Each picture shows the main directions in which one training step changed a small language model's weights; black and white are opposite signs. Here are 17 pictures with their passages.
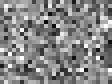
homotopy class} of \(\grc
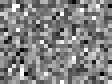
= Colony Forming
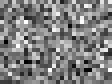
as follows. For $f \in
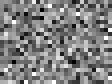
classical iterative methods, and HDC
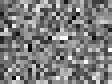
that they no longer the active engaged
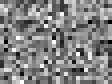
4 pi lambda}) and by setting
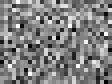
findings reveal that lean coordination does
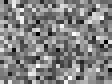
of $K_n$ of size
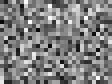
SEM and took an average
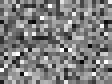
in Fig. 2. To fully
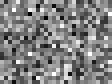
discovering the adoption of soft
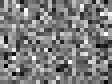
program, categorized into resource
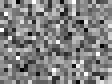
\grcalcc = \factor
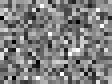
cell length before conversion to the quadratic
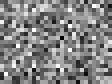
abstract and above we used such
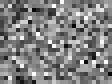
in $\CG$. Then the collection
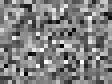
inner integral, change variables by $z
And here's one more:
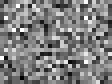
difficult to see that an arbitrary vector
